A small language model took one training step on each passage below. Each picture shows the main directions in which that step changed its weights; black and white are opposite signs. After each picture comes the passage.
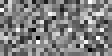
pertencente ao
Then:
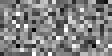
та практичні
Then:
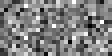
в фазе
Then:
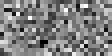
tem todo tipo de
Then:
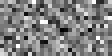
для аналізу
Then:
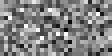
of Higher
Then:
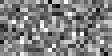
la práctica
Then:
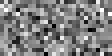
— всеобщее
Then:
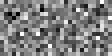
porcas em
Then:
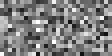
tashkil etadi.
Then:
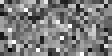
cooperativas de
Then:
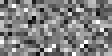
menor representatividade
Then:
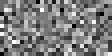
en continuo y
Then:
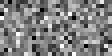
akkor már az
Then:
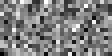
у працях
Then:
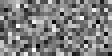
period between
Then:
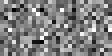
undash, ular
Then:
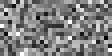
discriminación contra las
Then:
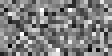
aborde le
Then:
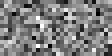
electrice și
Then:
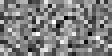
сравнению с
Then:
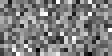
a tentativa de
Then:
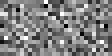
resulta no
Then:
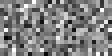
Материал и
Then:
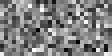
conjunto de
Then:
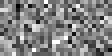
jarayonini bahs
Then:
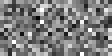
ishlari tahliliga
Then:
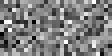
systematic review
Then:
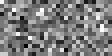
Desde então,
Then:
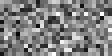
no sabe lo
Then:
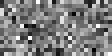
hacia el
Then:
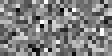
va shunga
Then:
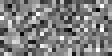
España 22
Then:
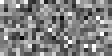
media ponderada
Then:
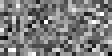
Feminino 10
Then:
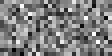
programa foi
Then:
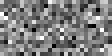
va sh.k.)
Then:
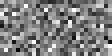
e externos são
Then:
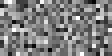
of interpretative
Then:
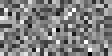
material, conforme
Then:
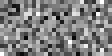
боровся за
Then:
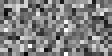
(Método No
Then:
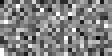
областей за
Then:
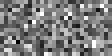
professor Atabaev
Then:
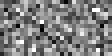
clarification of
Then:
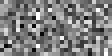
medida que se
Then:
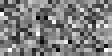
cada una de por
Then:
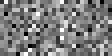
ефективності його
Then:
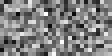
and alcoholic
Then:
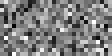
valor, a
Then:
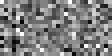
Señor de la
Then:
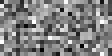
Coordenação de
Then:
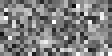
mundial, un
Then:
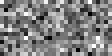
ve Sosyal
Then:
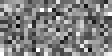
tarixil –
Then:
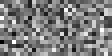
ilmiy jihatdan
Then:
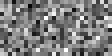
toifalari uchun
